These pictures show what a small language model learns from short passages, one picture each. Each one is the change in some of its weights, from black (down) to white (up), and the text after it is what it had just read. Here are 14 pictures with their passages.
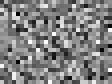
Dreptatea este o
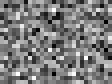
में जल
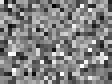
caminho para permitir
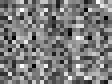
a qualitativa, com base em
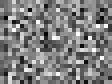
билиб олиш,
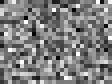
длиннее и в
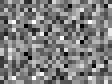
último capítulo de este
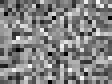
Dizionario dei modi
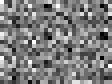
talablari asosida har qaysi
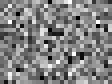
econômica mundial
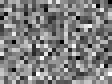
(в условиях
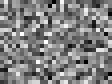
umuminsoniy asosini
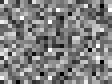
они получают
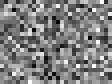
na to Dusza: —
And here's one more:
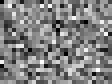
testo. Sebbene
